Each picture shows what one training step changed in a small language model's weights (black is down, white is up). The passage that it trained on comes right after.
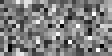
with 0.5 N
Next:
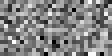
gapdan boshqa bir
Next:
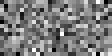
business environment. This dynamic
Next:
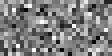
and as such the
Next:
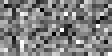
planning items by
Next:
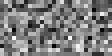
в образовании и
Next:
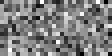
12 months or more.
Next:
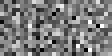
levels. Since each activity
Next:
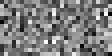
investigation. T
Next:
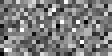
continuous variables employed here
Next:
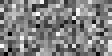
el tamaño de
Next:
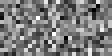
table 2 above, the
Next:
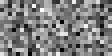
als arxius
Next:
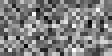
системи МВС в
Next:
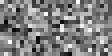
liming intensities,
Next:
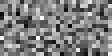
has one common task
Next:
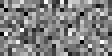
de uma experiência de
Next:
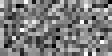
answered, but
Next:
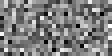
could be easily obtained
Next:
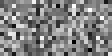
Journal of Educational
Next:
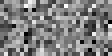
who did not report visual
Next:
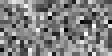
regarding its definition.
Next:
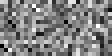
seseorang untuk
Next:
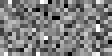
alternative argument to
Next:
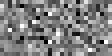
The suggested approach
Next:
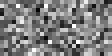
and without tension
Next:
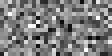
flies to find their
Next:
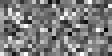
Development Institute for Information
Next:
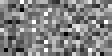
Alonso et
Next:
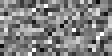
bilan chambarchas
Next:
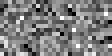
Levels (%)
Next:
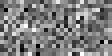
export cooperatives.
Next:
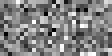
environment have been remained
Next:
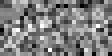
América. La
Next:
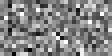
Direito dos
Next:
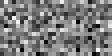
Разом з
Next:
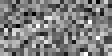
de sujeitos mais
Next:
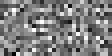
na pele e no
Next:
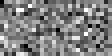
Liquid Literature
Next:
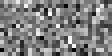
into the loop.
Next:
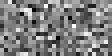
intersection of any
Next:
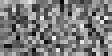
of 3 focus groups in
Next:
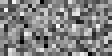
symptom in Acute
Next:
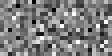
négligés en
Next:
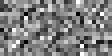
como para se inserir
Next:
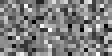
assessments of film
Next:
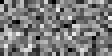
decision partition,
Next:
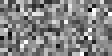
4 Moderate 3
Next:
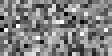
the surface charge of
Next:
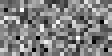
Ilmiy yondashuv til
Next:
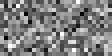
mas também o de ser
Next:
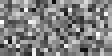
of the radar
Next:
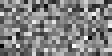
to the extent that
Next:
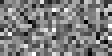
responses for part 3
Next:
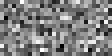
não deve,
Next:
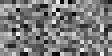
the study: -
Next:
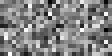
money supply on the
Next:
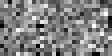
exacerbating the
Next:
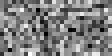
ko'magi berildi
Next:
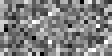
assessed using modified
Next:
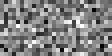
dreams in
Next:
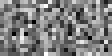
consequences of increase temperature
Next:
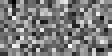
4] В связи
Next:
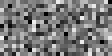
presente estudo visou
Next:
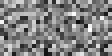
program pembinaan
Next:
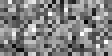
of Sciences", "On
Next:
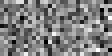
currently in use are
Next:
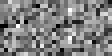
creams and
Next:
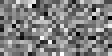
were found to correspond to
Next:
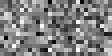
pela mesma instituição
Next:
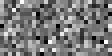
findings, based on the
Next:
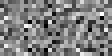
moliyalashtirish hamda
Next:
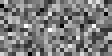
yondashuv asosida ommaviy
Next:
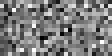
space, where the states
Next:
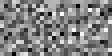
contre ces
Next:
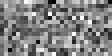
on their content and
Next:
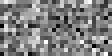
might be preferable to
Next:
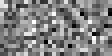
played a crucial role
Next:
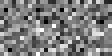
исследования в области
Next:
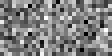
marcada por uma
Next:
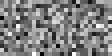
the implications of
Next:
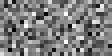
Pawła II*,
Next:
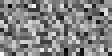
i produženo
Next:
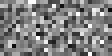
are more aware of
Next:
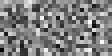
of life. In the
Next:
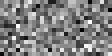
and other chemical entities
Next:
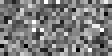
peserta didik,
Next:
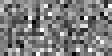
function of connected component
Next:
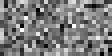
AC, DE and
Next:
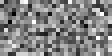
alta resolução
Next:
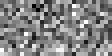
25 років –
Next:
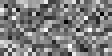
Other organizations,
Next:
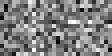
family member who are
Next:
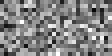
children who remain in
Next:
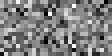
about the development and
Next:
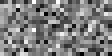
Education: Online
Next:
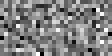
the relevance of each
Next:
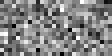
observed on the 14th
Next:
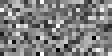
Actions Administrator
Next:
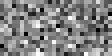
поступлением в
